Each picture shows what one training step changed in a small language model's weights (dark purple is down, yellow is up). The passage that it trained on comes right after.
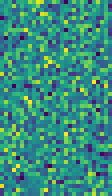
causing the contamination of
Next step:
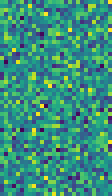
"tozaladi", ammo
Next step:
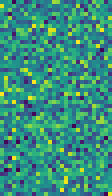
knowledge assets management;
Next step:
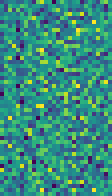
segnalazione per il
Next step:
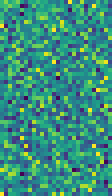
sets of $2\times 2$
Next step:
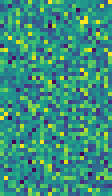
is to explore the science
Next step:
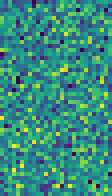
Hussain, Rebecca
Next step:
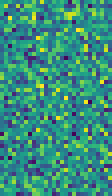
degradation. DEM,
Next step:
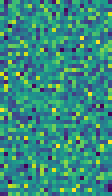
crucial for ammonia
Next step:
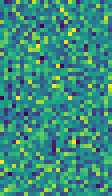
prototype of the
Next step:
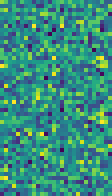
dan fungsi.
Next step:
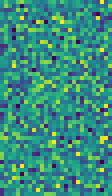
to managing group dynamics can
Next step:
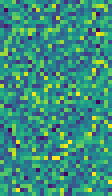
Fraud Triangle Theory and
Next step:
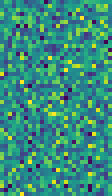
o sistema permite,
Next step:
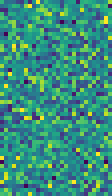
lesson. For example,
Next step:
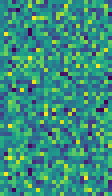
\textbf{Eval.} \\
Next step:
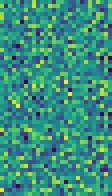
exist in literature.
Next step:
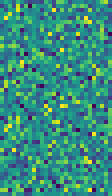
un consum mediu de
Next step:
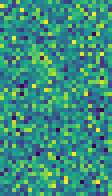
RH functions are used to solve
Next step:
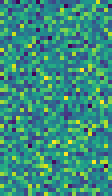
gain strongly depends on
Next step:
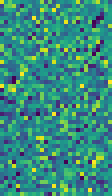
la clandestinidad para
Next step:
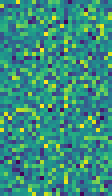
as well as due to the current
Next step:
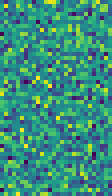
shrinkage methods such as
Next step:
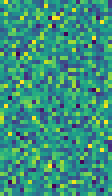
Allereerst gaat
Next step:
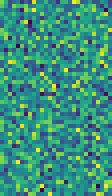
Moreover, some wish to
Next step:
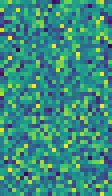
inovadoras e o
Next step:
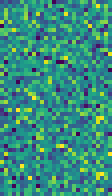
of “saptapadi”
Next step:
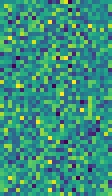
Маоз Жабал
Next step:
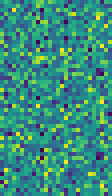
intercurrent events is not
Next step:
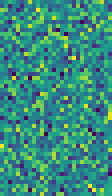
qahramonni sabr,
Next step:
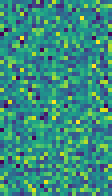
a potentially fatal systemic
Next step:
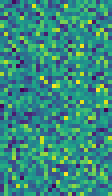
directed multigraphs with
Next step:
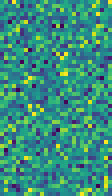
Negro Bellocq y
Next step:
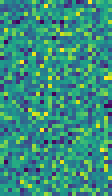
reason, node defense
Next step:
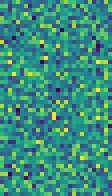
the time $\Delta t$. Fig.
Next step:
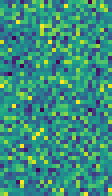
state. Inputs to our networks
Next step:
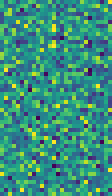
metodlarini ishlab
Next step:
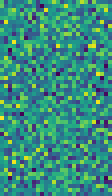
Second, the commonly used
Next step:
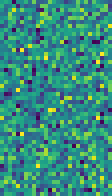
intuición que tales
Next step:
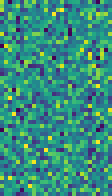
oid suhbatlar,
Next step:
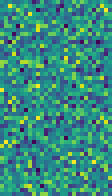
vegetal foi
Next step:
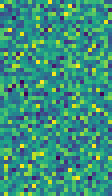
omillar va ularni
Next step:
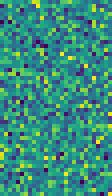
Though the increasing numbers
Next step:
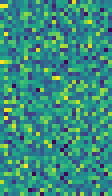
\end{minipage} \\
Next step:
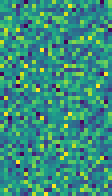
but rather the absence of
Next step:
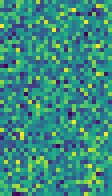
effect of the crystal
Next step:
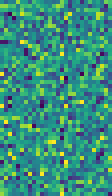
qualitative studies done so
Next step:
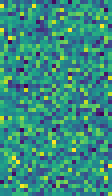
recall that Cheryl
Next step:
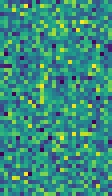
to be glue of pairing
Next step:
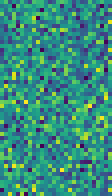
Egresso do mestrado
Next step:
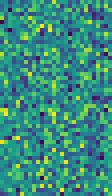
an optical realization of the
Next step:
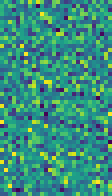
to flooding and other
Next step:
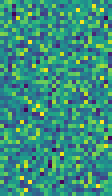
pathways for a single
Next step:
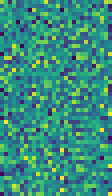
ellas desde la infancia
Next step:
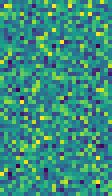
to the nature of the tracer
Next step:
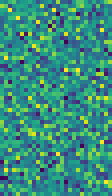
hududlarni hamda
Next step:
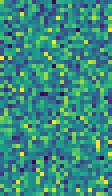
kishi o'rnak
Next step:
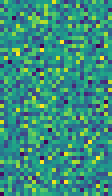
compute the visibility region of
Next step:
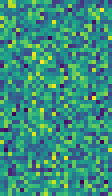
and preserving a healthy
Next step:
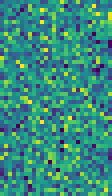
amalga oshiriladi.
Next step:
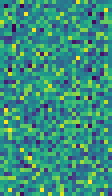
beneficial for the studies of
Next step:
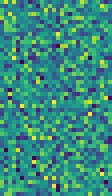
revisita conceitos
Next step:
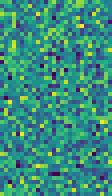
primera instancia que
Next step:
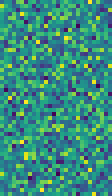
и культуры,
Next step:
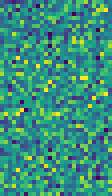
member states. Rules for
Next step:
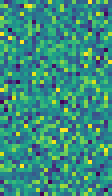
the A and B sublattices are
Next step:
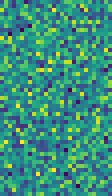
de la organización, o lo que
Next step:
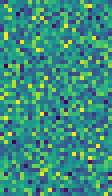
in different beetroot sources.
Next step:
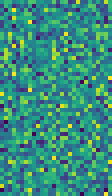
multiletramentos permeiam
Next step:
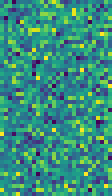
dispersed fringes)
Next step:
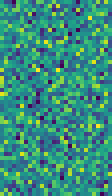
Uzbekistan :
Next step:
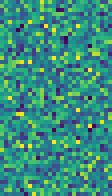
berish zarurati
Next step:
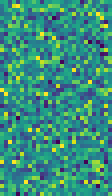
and breakout sessions
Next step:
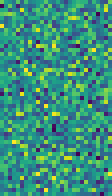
homogeneous magnetic field
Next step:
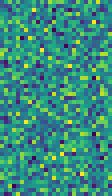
limit on the amplitude of the
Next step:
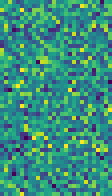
controls. Eveneens
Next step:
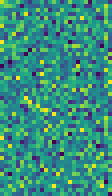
resolve the distribution of the
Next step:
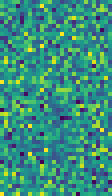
In such a case, if we assume
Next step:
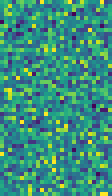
the vorticity production in an
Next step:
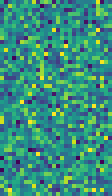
it was first developped, it
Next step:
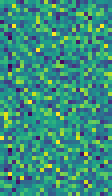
baryon of total momentum
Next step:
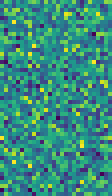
for a realistic splitting will
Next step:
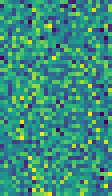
algorithm toward ISC and the
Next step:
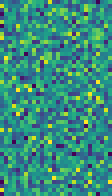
word “star” was
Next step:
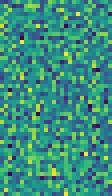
and urticaria, they are
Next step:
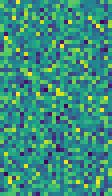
tenglik va adolat
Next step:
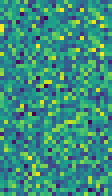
formed an orthogonal
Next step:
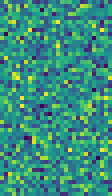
recebeu alta. No
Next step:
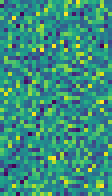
sensory changes delivered
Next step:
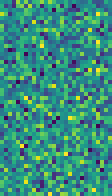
harvest carbon
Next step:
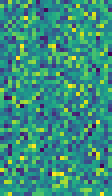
Li-O RDF and
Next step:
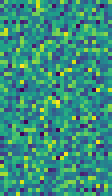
In the soft X-ray
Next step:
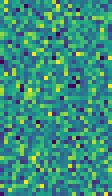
in education. It identifies
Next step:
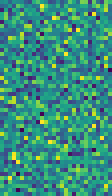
\section{Divergences and
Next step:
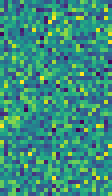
entendia, que seria algun
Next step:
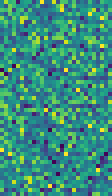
бізнесу та
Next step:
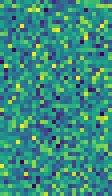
values of $f^{\ast}$ close
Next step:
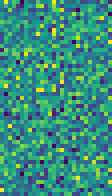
dynamics'', when
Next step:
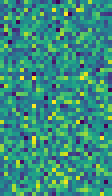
bebê-lo. O chá
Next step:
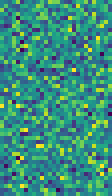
Source Design} Ring
